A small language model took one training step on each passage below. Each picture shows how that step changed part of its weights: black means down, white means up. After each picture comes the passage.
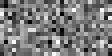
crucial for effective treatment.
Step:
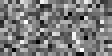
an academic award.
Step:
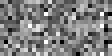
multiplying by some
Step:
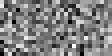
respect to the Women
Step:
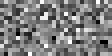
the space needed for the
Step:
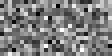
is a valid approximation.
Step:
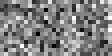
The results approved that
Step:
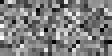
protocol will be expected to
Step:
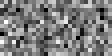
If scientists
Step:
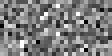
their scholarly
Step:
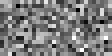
in Figs.
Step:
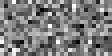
significant variation in luminosity.
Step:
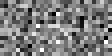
below 3~K.
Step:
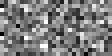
intermediate regime when the Coulomb
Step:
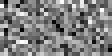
proposed as well to improve
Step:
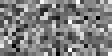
the increment of the
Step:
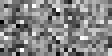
structures giving rise to the
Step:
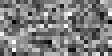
suitable for learning 5
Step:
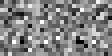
the left and right panels
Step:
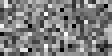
Still, her overall
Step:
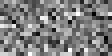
prove that our algorithm have
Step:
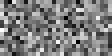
23. Belani
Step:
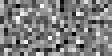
subsequently encouraged to
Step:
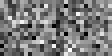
can (and tend
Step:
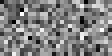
obtain parametric solutions of
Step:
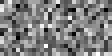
brackets corresponds to
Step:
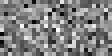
But if $c$
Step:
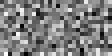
error correction protocol. We
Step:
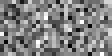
part of daily life,
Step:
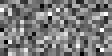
potential barrier, which
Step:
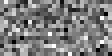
Average English
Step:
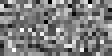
$\beta$ depends on
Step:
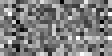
of P then the image
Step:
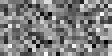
blurred by the
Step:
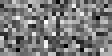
different ecophases
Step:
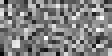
depicted in the
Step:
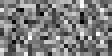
best known position as
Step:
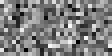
exposures of 225
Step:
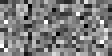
alongside this paper.
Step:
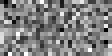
characterized by the worst
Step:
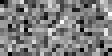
These studies were conducted using
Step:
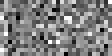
trajectory auditing}
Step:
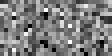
data were compared with the
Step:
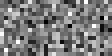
in Indonesia after
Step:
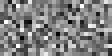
2004). The present work
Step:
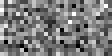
amount of stainless
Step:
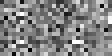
and to systematically
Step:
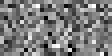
evolution and quality of air
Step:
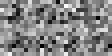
time resolution, the higher
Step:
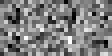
personnel for the
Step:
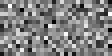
32\%$, and errors
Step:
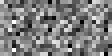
Secretary of the
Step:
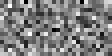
exhibits several inherent features that
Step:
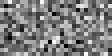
that pay off many years
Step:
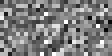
without proper documentation to
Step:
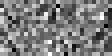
link arbitrary natural language
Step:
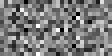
thesis has been carried
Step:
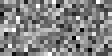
The lifting operation is
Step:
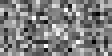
with an optimized
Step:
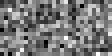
in tree architecture and
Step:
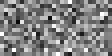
complex [3] for
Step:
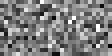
the Southern Federal
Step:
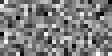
or grid-edge
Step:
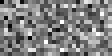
and longitudinal optic
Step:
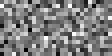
as well as new treatment
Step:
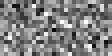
interferometric maps by
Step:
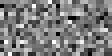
posi- tions between
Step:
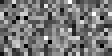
makers in Iran
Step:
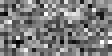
minima were always
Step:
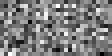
having aqueous phase
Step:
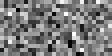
is observed. In the
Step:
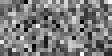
No changes were observed in
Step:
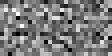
simplify and extend known
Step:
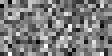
Creation of large
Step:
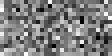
actual effect on final production
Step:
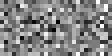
This implies that even if
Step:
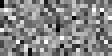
and $a$ and
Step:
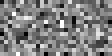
students who learned using
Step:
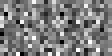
violent burst of
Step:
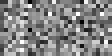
UDI data with
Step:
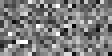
funds to achieve their
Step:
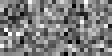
pumps, vacuum
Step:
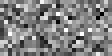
the prospect of
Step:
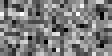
used or the availability of
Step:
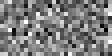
Fatima Arif
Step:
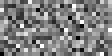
rest of the world.
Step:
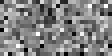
on the New York
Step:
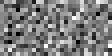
step 2, check the
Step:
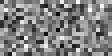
and creating a relaxing
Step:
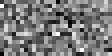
as well. Last
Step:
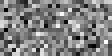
Vector of identified scaling
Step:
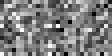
a mHealth
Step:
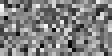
the SC properties of
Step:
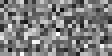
A cylindrical geometry
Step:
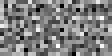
cultivation against the relevant
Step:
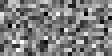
points of contention with
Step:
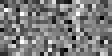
assessments are introduced and
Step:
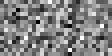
knowledge of the velocity
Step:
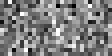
$y$ can be
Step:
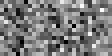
chiral condensate as a
